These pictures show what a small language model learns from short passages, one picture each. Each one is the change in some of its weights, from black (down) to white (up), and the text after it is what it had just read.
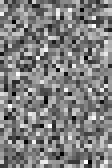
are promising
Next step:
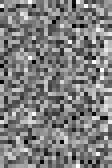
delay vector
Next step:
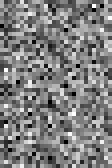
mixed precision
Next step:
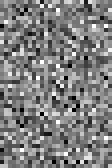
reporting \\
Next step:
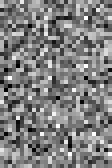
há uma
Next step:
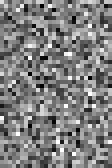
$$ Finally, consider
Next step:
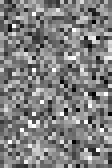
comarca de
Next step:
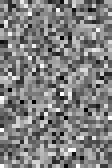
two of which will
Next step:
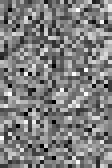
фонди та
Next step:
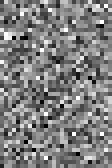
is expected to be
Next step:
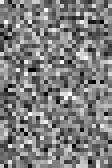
not normalizable
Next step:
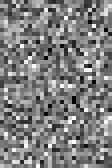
all possible centers
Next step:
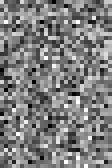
proceed as in the
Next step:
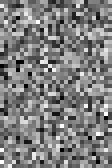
is a normally
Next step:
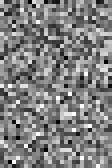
do mundo,
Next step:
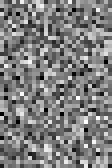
de Brasil
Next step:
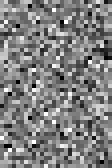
\medskip \noindent
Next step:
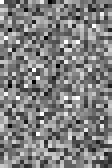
be taken for
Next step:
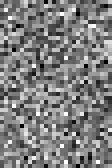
from ARSC
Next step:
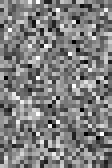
rate, security
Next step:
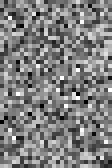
image of a Se
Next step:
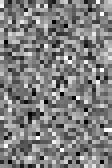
entropy for
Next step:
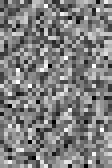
dan mutu
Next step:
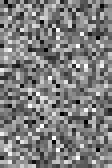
on its infinite
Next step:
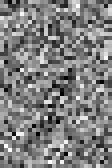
we obtain the
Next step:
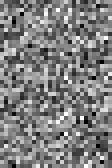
can easily extract
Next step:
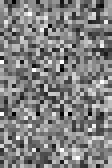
has only two distinct
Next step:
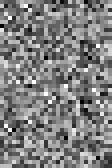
union of these
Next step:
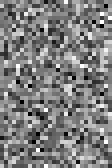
PIC technique,
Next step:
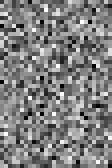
speak about
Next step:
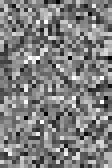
the dust and
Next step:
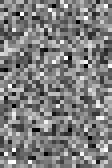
We make use of
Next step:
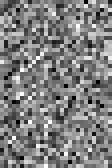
R$ and
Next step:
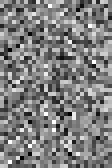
integrativas e
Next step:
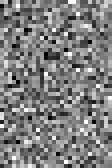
(0) allowed
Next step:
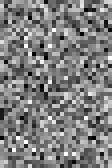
билан бир
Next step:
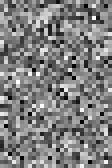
the construction in
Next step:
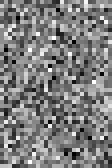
producing no
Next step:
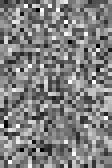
Presence is
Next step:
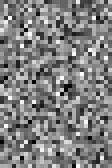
of the above interaction
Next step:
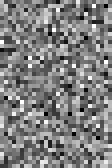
the questions presented
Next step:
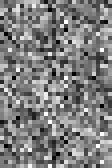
gives us a
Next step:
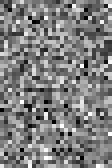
как важного
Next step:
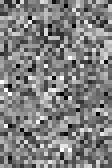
what we get by
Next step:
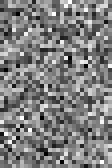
We also give a
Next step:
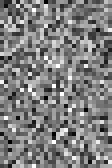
capitalism in
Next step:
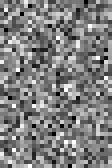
start from the matrix
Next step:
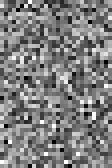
optimal state function
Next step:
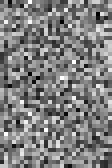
$p$ is
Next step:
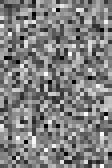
they are scalar spherical
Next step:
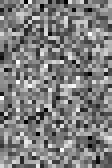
fixed all sequences that
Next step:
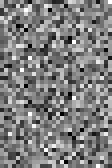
which can be generated
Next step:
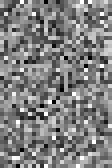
Xue, and
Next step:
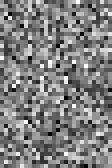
of places of
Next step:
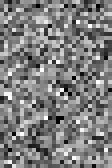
introduce the following
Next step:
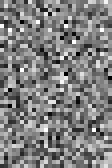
in this regime,
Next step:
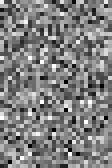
actividades en su
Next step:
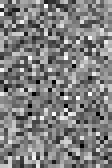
profundidad el
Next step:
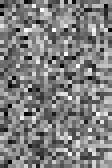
os estudantes
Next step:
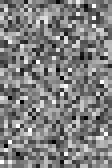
the global coordinates has
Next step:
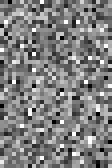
trivial). \bigskip
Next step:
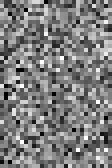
transportation solutions
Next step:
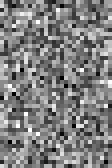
difference is in constants
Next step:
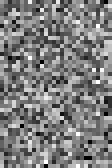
Then for any
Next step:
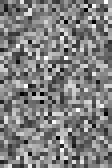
massive ZNS
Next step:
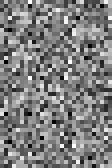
learning rate $\alpha
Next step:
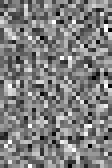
term 1 and satisfying
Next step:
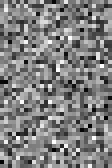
that the results and
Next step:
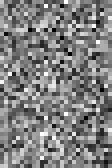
and CME research
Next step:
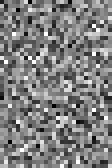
Tabla 1
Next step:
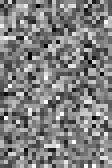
atmospheric flows
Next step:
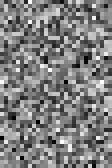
the zero set of
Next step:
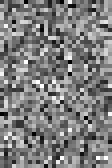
flow statement.
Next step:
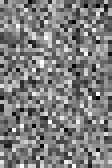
deemed to
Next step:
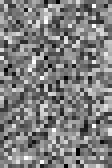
the originally
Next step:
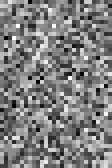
politik dan
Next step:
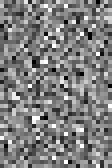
marxisme yang
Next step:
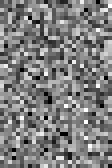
а тому не
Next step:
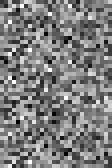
ideal. Di
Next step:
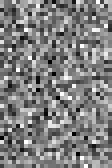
el proceso de
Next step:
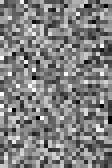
taking into account
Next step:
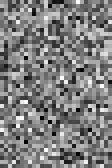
this is a
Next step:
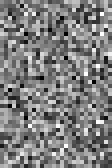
in Science and Technology
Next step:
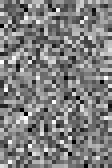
solo es
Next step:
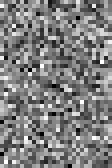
gas temperature such as
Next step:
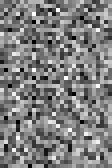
levels, respectively,
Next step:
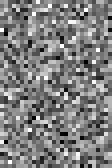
the substrate
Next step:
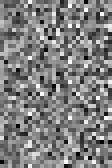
and $\alpha$
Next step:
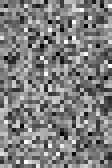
there is no dynamical
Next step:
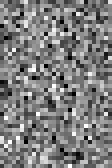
is preserved by
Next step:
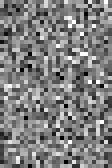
Head and
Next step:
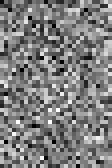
в процессе
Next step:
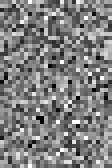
una propuesta de
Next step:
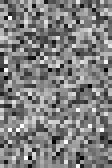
of dislocations
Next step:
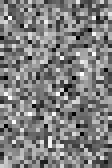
of the mean velocity
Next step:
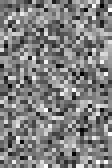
In this choice the
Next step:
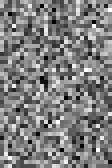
player A has
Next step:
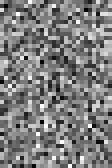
a stationary process
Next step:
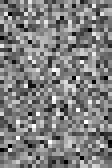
of Subjects
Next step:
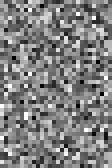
the transition temperature has
